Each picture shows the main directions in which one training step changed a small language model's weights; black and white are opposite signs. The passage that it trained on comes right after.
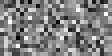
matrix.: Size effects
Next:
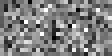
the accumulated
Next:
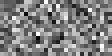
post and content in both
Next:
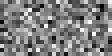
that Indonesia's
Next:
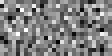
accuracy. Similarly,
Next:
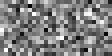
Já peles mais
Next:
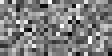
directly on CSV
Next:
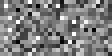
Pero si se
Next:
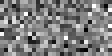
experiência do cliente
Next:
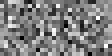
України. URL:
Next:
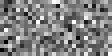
"Tohir va
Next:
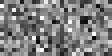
Data for Reuse.
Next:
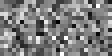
α and β are two
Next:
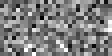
the following subsection.
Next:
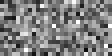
of $\psi'$ provides
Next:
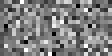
e ansiedade em
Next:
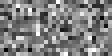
sentences collected from
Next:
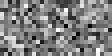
of colorectal
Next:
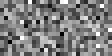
(e) Band
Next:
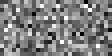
periodically switching the
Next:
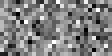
any of its points is
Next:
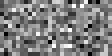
same species, but may
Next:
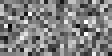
Holders of
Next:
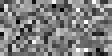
Almost every
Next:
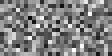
often disregarding
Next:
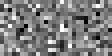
freedom, peace,
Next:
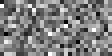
opportunity to organize
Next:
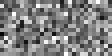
their highest production level when
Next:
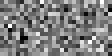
داده‌ها و
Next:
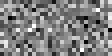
measured the flux and equivalent
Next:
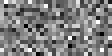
happens, for
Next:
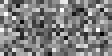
Business, on
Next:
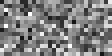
en los flujos
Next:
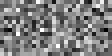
an underdeveloped
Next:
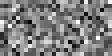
the people of South
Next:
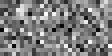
is large enough to achieve
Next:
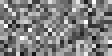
nomidagi TDPU
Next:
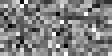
corresponding histology images.
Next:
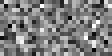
from them, a
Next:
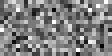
pedagogical activity involves
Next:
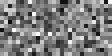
Les vaches
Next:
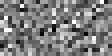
Se concibe
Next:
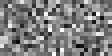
observational perspective,
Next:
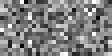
Y Y Y Y Y
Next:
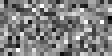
matter; the number of
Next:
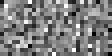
This element of violence
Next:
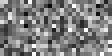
state (EoS)
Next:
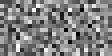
data. We selected the
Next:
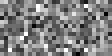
towers of states
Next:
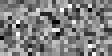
function and the width
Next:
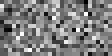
ega va o't
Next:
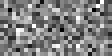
les développements
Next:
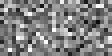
parameters, such as
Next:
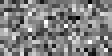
healing with
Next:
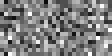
state bodies place
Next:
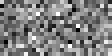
Ильясов //
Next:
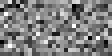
as quickly and
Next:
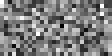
very specific set of stellar
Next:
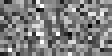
dedicated to support
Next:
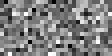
is used to test convergence
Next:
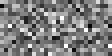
different estimations: the
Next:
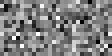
with oil. The idea
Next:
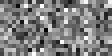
of the brain's complex
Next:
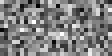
also showed errors along with
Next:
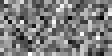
in the case of
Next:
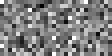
to commercialize devices
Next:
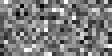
e Silva
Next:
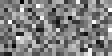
to formulate a
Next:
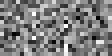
flow to the head
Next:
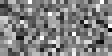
neglecting the factors
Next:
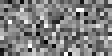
to replace the
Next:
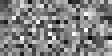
de campo e nas
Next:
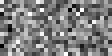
observed. In section
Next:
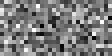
dimensionality. The
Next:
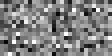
the self-energy corrections
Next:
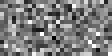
данный момент
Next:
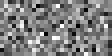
during the deposition of
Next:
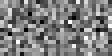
The in-plane dimension
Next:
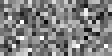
is the chemical potential of
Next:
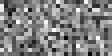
others who need its
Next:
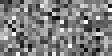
and High cases,
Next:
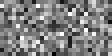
the manuscript.\\
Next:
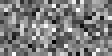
balki uni
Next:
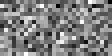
the report. Other
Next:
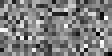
was mental, but applying
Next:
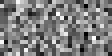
Education * category
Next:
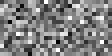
in Primary
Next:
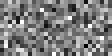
$\varepsilon$ there may
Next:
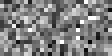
the shared memory bus
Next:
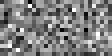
políticas públicas de
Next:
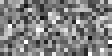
of silicon to
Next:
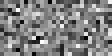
ratio and viscosity
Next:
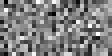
strongly bond-dependent
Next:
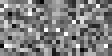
average of the posterior
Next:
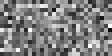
one may associate its
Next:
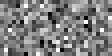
of the National Science
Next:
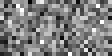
uning qanday
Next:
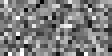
during Stepwise
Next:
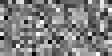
too, but this result
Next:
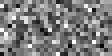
information from the data in
